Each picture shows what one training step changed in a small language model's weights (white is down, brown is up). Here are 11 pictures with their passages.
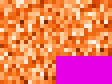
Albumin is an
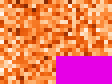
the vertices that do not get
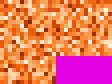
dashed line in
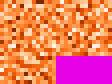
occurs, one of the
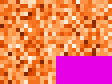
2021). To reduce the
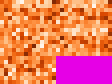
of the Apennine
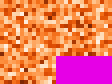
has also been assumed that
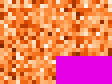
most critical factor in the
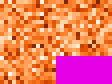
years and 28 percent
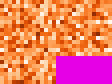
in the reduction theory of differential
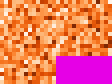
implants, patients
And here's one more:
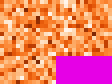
and K_u band
